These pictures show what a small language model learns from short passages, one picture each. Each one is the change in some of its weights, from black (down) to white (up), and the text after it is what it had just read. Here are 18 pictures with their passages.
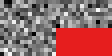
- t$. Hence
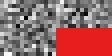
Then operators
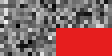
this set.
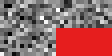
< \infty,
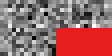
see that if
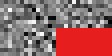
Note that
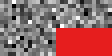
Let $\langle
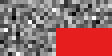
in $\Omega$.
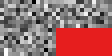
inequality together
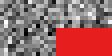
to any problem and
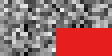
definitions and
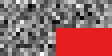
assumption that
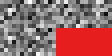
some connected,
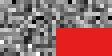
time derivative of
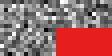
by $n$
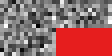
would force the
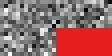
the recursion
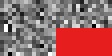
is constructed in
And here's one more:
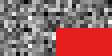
we can choose
